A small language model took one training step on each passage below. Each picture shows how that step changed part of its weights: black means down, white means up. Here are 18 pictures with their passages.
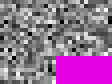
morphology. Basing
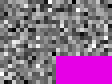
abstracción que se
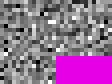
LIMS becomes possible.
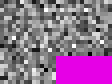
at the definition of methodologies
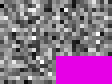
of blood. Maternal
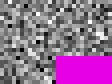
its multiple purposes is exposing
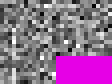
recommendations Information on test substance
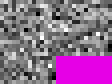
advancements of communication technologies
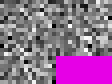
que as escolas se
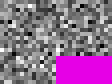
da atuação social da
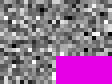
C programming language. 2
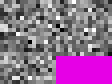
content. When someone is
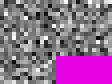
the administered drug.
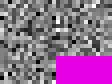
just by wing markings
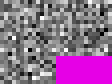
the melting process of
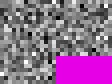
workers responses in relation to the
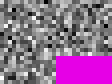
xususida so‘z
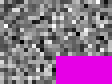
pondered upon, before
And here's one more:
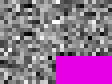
garantidor da
